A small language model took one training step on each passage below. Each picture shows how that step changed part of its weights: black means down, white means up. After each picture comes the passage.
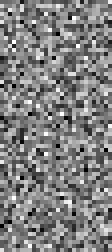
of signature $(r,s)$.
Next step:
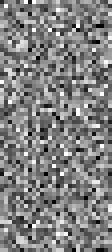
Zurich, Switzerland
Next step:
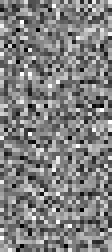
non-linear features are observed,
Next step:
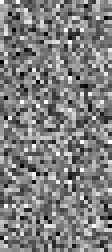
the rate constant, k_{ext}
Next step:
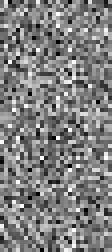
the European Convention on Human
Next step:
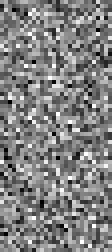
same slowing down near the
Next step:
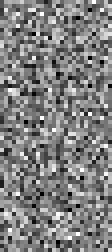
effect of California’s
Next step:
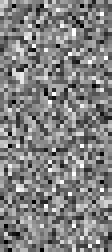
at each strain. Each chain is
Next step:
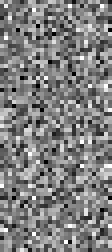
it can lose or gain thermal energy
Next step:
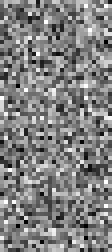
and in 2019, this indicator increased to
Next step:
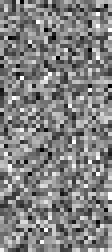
latest motor fair. The
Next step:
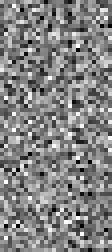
results from the study of the FKPP
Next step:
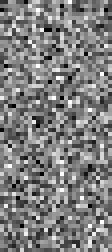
\text{P}^{\sharp}$ may
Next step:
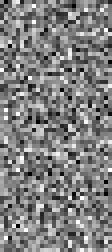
much lower value for the remainder
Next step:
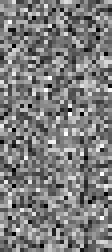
of the dataset may prove to be a
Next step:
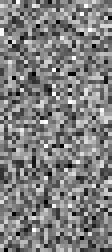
bo'lishi mumkin. Ular
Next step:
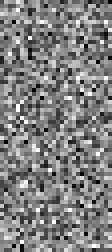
Nodira Kalandarovna,
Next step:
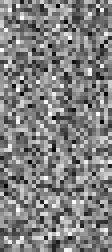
ta'sirlar natijasida
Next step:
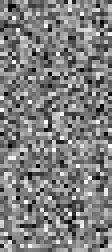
difficult to match with theoretical
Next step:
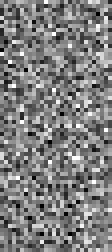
having temperate forests in
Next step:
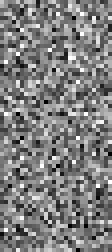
Auden A, Zhao
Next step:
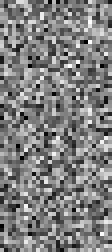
preparedness plans to guide
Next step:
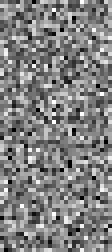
potentially reduce the overall performance.
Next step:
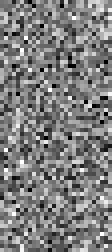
free carrier recombination.
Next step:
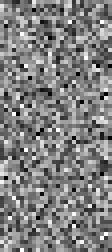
Physics, Martin-Luther
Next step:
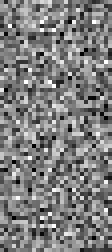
products are in excellent agreement
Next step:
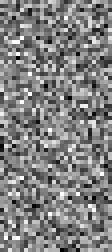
their lack of ability on the subject
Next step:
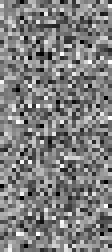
результате этих
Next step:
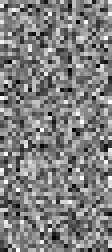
results (black line) and the VSA
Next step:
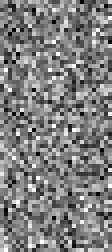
reduce the field equations to a
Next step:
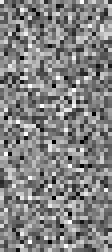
the study consists of the following
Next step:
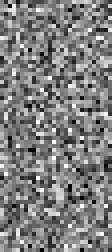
of novel technologies across research
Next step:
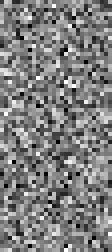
nafas, Lekin meni
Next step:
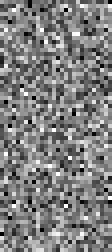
entropy production in the standard
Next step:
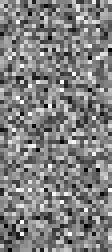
Aloqalar - Elektron
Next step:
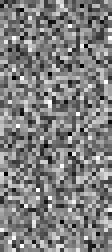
qisman cho'zilishi
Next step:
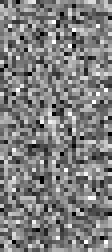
which should be considered in a more general
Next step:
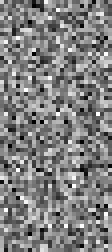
of the inner edge channels to the
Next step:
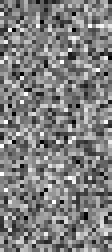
imkonini beradi.[4 –
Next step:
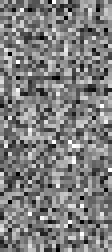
the operation of gas networks and measures
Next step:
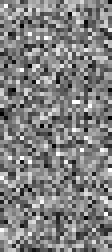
Проводят ОКТ
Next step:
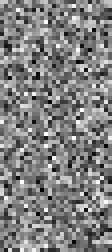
recém-nascidos internados
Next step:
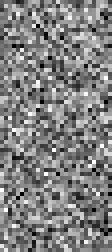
i.e., including the marginal
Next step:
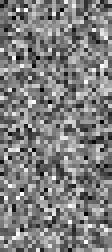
we expect that similar patterns
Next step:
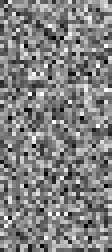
independent event occurs at each
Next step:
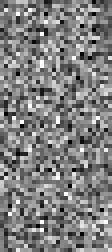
and editor of a book on
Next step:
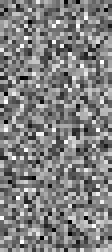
Spatial Relationships in
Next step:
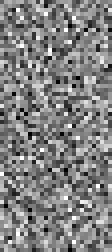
kam xarajatli va sodda
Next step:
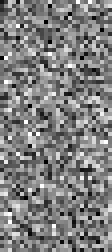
illuminating. However, field
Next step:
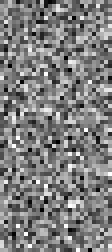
and the electron momentum changes
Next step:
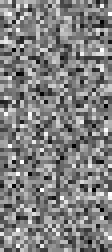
Liu and A. Orlov,
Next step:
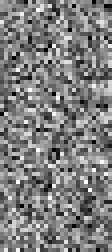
asociada a la Competitividad
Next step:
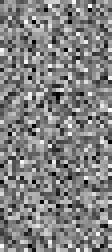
Legislatura y Juan
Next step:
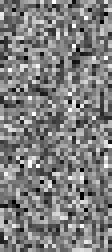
There are many 5 star and 5
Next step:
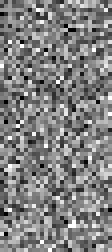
(2018). Emergy Analysis
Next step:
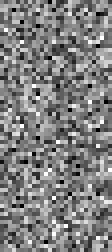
que fuera difícil
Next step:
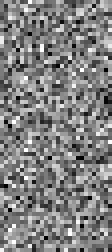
Systematic and integrative analysis of
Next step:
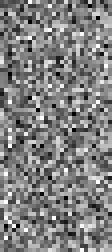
is found when the [N/Fe]
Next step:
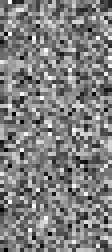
ж відбуваються.
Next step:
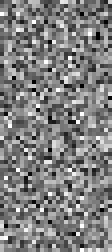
presence of this unique mode
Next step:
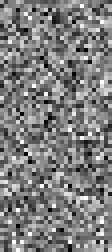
for search. Apple is using
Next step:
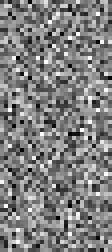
billijkheid genomen
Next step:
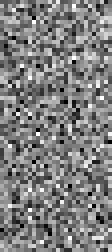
a power law at high frequencies
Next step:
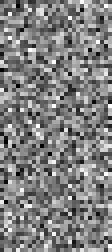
which is independent of temperature. The
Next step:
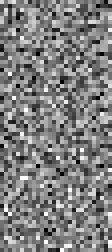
fungus *Beuveria
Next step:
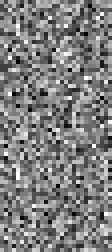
Yoshlar tasavvuriga
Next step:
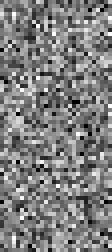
tools described in section 3.2 The
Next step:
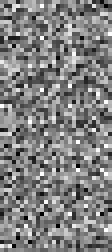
А. Люлюшин,
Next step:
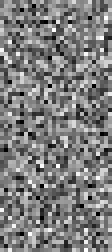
de utopías en Perú
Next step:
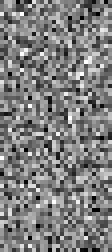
dicarboxylic acids
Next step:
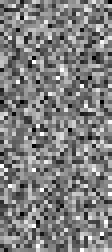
rupees, improvement in mining
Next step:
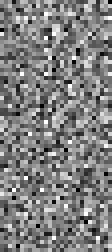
about a kinematic center as described
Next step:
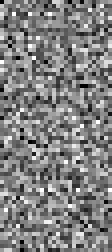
such as the PMV method, reduce
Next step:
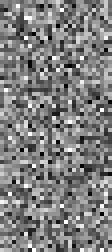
superconducting materials were found with
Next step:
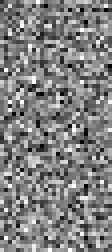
$x_2$ and $\sigma$, and the
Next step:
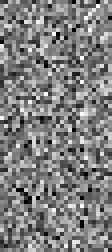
interface and interaction design and usability.
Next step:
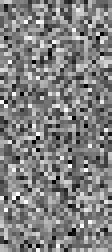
with the People's Sport
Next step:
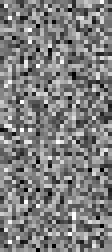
H-Plane V-Plane
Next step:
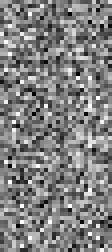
The WKB approximation breaks
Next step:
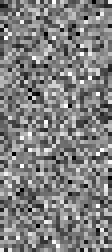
cultured. These mutants
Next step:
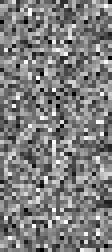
proporcional en cuanto al
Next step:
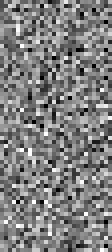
dissertativo argumentativo
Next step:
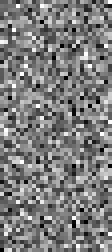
référence. *Revue
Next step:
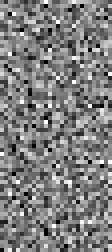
emission features or noise. We
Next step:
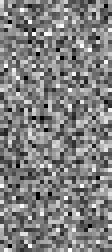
and disadvantages. We then show that
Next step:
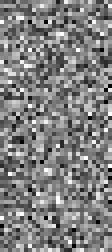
The lattice mismatch between
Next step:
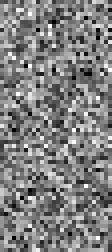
Erdgas genutzt
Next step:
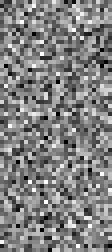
empresas estão saindo da
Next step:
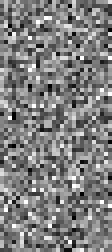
be less effective than the novel
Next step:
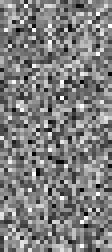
lebih dari 0,1,
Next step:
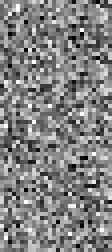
of communicating the call to the correct
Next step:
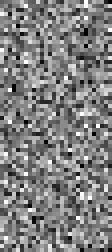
be presented to the Bayesian
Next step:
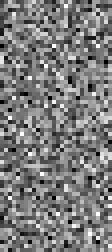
yếu tố
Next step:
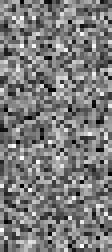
≥ 75 años en el
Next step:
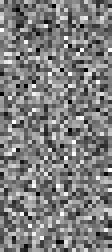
Dabei ist darauf
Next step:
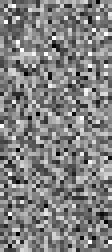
bilan ko‘rgan
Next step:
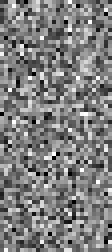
the collinear mass, as used for
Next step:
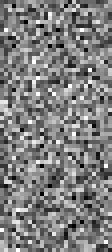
Efficacy of Endoscopic
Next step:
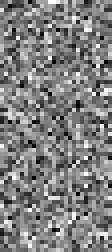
напрями підвищення
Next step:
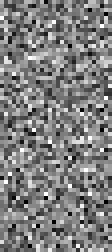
study, there was no difference in mean
